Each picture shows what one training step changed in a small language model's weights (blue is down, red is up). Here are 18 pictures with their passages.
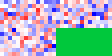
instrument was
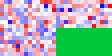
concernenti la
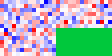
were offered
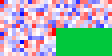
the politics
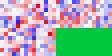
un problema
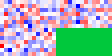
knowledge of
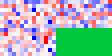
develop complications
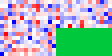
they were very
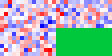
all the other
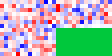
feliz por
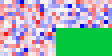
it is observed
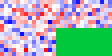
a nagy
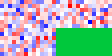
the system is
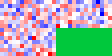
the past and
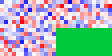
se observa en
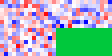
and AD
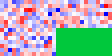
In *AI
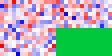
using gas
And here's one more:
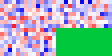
los sensores y
